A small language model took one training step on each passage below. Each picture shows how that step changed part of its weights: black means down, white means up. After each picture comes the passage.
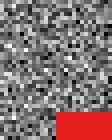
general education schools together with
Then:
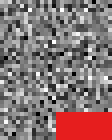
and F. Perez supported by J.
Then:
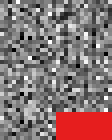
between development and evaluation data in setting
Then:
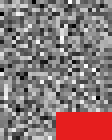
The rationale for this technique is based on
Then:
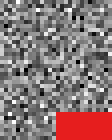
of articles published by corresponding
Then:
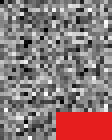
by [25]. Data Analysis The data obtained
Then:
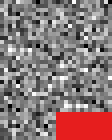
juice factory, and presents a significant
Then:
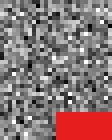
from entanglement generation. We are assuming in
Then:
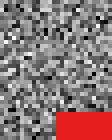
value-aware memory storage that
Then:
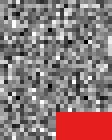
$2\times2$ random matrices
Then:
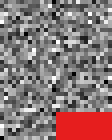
so'zlar: qiziqish,
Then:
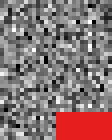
великих даних (big
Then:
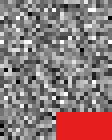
1983. *Archaeology of
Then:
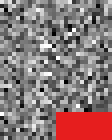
teknolojinin olması
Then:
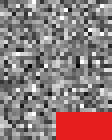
single infrared photons with 93\% system
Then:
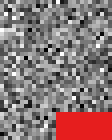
improvement of load balancing is
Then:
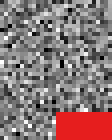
el docente es primordial en el
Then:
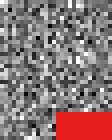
mukammal tarzda
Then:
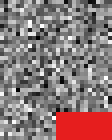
in the next subsection. The loop
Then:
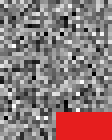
first blind-search FRB
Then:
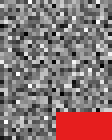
musun? Yanıt Kişi
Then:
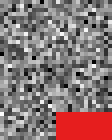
the Flag (CTF) tool The
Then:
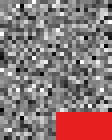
survival percentage compared with the other
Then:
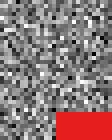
ariza beruvchining
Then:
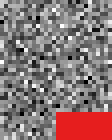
*The Definitive ANTLR 4
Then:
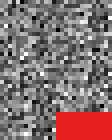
\end{equation} where the intermediate
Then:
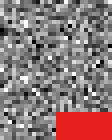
brevity, we write
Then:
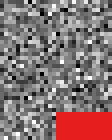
is split into $\Lambda$, which is a
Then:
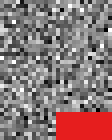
ill immunocompetent
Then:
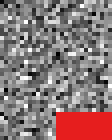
revisão de literatura de autores
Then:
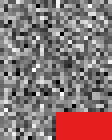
and the energy density, $\epsilon \sim
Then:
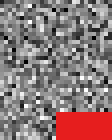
hamda autsorsing asosida
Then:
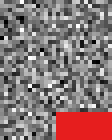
dangerous to them. By not
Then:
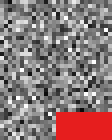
nature fluctuations of the
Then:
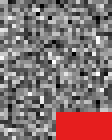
to the site in droves.
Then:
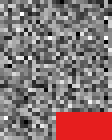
control of the processed sources, it
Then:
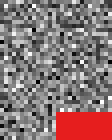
Olanda, SUA,
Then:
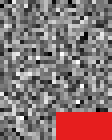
pesquisar - Comunicar e
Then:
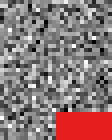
another as reducible. When
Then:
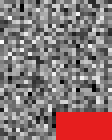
image in emotional manipulation through
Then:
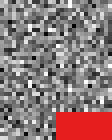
Czechia Faculty of
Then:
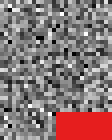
is positively and significantly influenced by
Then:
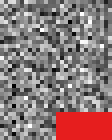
särskilda miljöer
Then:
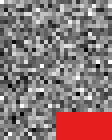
the bolometers \citep{psbs}.
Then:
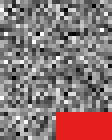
parameters only available with the 2D magnetic
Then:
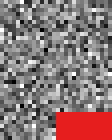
and the HPC resource manager.
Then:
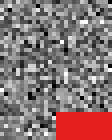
because the underlying conformal invariance
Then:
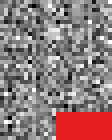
МВД России от
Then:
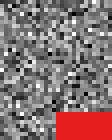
by 46% and 20% as compared to the
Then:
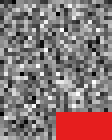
After facing the above issues,
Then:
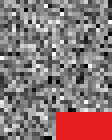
qismidir. Misollar va
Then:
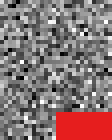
and M a positive multiple of N .
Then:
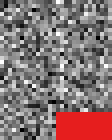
same time get feedback for the
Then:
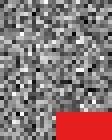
the emergence of four conceptual
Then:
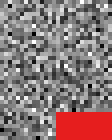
роботи НТУ
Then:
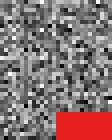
site summarising the new
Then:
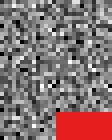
pengetahuan, sikap, dan
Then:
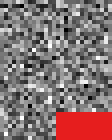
We feel honoured to have
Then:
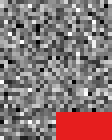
from bottom to top and the
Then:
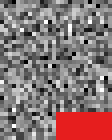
P Rossing, L Tarnow, U
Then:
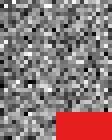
vazifalarini bajaradi.
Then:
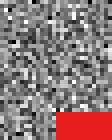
M. A. (2015) Formation of
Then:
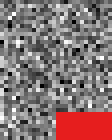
NewBreed LTD. The
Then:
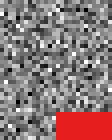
maximize the correlation between
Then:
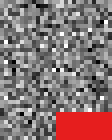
professionals around understand what
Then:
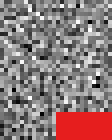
the corresponding Slope35\_5
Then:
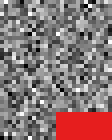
the hyperK\"ahler
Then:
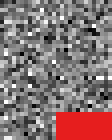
intriguing relation, published
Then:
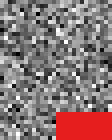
to others. Brand loyalty is
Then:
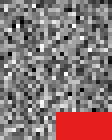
y demás programas de acuerdo a
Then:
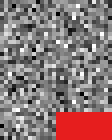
J. Shen, "A Review of
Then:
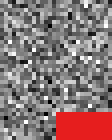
author(s) should pick words that
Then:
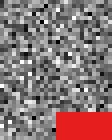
teste. - Posição 24
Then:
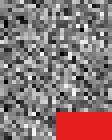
dangerous cables. Some
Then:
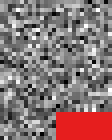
Techniques are those tools which
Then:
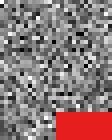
its central role in imperial
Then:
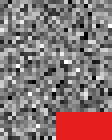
imposée à ces écarts
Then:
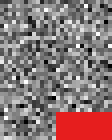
the 1998 eruption light curve,
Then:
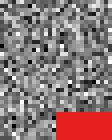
the number of times that the photon
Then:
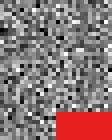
which were further analyzed through independent
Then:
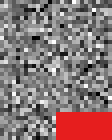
of the management model, dimension, data
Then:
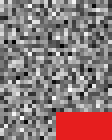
and nucleon internal degrees of
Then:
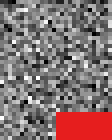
informed consent, guaranteeing
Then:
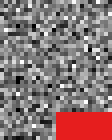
della nostra società
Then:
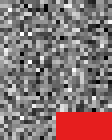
habitar surgiu de
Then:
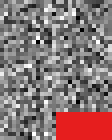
уголовные дела,
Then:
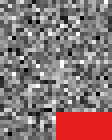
the characteristics and differences in
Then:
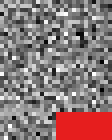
Science Education*, 2(8),
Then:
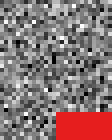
starch by a mixture of
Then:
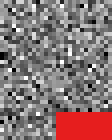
pages as are needed to hold,
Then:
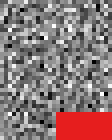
контексті розвитку
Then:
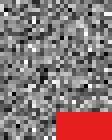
needs and dynamic requirements.
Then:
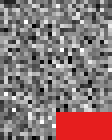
4 Forming objects 2. Results and
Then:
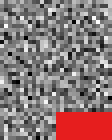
la economía mundial (en el
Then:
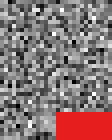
to its capability to detect, locate and
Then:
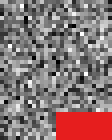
Contudo, com a aprovação da
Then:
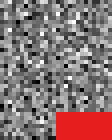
Deliverable 7.1 and is
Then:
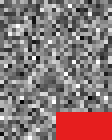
(different colors/thickness)
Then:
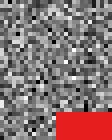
from the corresponding author on reasonable
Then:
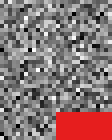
ҳам мумкин.
